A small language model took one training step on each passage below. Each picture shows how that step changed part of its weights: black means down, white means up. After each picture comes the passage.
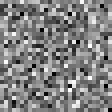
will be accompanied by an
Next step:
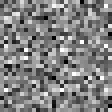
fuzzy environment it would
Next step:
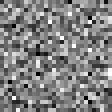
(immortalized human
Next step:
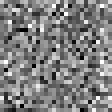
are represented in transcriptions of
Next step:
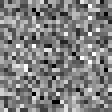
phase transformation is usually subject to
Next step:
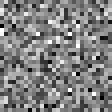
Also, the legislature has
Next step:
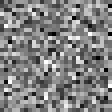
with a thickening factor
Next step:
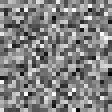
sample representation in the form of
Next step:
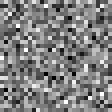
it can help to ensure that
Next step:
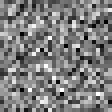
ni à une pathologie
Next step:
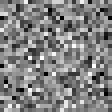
magnetic ordering temperature $T
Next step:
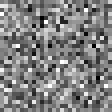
9341 are shown with their radial
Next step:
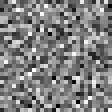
the time corresponding to the beginning of
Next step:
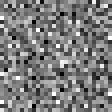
DC-DC converter
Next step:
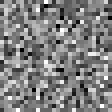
and all representations of $F_4$
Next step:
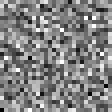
influenced by the acceptance and
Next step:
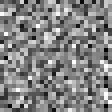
of any of the analyzed
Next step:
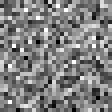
citizens experience stress,
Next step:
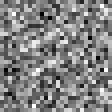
because of the properties of the
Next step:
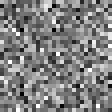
for data collection, from which the
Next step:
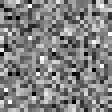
of emotional responses.
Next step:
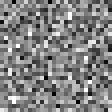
optimization of the transport
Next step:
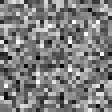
rather with a certain time
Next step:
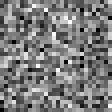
para a contextualização do
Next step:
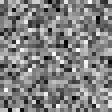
Centre for Astroparticle
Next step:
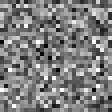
yutuqlar ana shu
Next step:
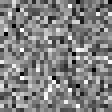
not only the largest crude
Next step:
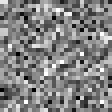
implementation of standard processes in
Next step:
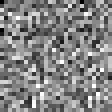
from the manufacturer
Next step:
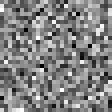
financial issues. The
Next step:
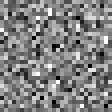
equation. In the canonical
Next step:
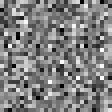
\end{equation} Here we have
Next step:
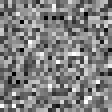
It is expected to build on the
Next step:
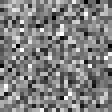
open squares) and 1D
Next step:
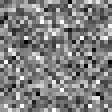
{stability_conditions}. The
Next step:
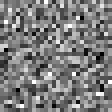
waves near the source,
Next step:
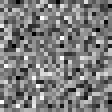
de maneira contínua, e
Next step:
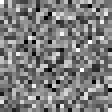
the number of steps $N$ for a
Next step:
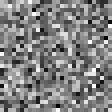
origin the 55 group is the
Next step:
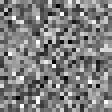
Strukturen wird
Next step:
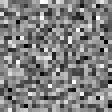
in accordance with a sustainable
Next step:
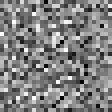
used in these figures are accessible
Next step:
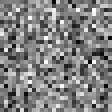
Figure 4). It was located at an
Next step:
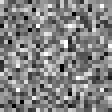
created between the two sides of
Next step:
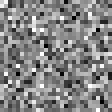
Mechanics and Materials*,
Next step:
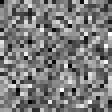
caída del precio del
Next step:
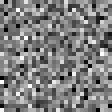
all her qubits in the
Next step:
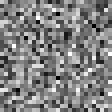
as the resin is less able to
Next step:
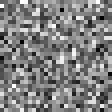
local suppliers or
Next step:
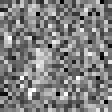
journal = {{IEEE}
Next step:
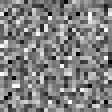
Girin, Jean-Luc
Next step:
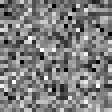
Dependent Nuclear Fission
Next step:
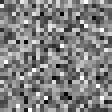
the result significantly differs from that
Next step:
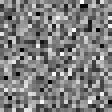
co-residentes mais jovens
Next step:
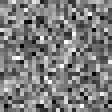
jobs can be done either
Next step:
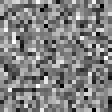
surveillance at facilities
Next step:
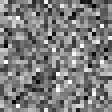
distinct piece of
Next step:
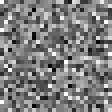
FW apex slightly
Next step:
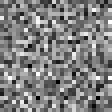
avançar fortemente -
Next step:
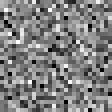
which explains that there is a
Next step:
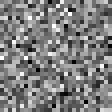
gene expression (Table 1)
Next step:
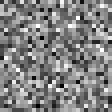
questionnaire and analyzed
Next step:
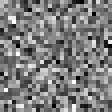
forecasting allows
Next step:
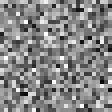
with the local equivalents of
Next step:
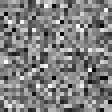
the average values for the components
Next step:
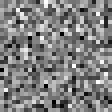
trata de un órgano
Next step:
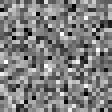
of research [3]. The IEEE
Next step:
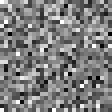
cases, respectively. From the
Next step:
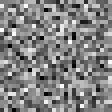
role as a controlling
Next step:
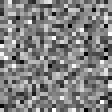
of SFF in the $m_{\tilde
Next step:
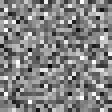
üniformaların daha
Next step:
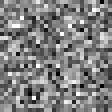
of the most relevant examples is
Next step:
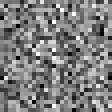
presented a single objective
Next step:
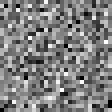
propose a innovative approach
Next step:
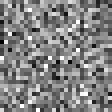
calculate corrections to the production
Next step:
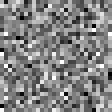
family as the fundamental
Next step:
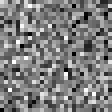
стан економічної
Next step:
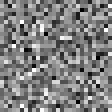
the photocopies of the first
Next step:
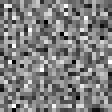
etishda korxonalar va
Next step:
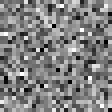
Yuldashyev- biologiya
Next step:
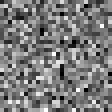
planeamos llevar a
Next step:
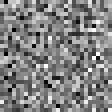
tests for the family
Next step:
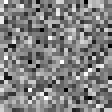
the impression of non-quality
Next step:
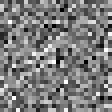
(turli sabablarga
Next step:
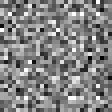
anlamlı artış
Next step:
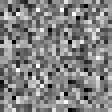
производился в
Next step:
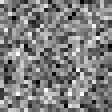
to see that the vertices of
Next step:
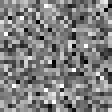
[12]. The initial deflection of
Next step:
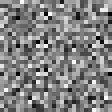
hypothesis. The
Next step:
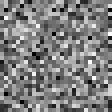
be seen as reasonable. For
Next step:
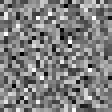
effects of scattering.
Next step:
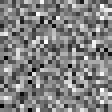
from the point of view of
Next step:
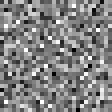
cooling has been described recently
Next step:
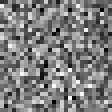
millores contínues i
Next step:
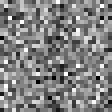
obtain \begin{equation} \delta
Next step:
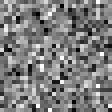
Penal), objeto de
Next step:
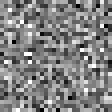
рівноваги шляхом
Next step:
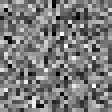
medicamentosos? A
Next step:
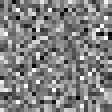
pairs, the contributions of the
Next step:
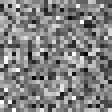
and consists of an articular
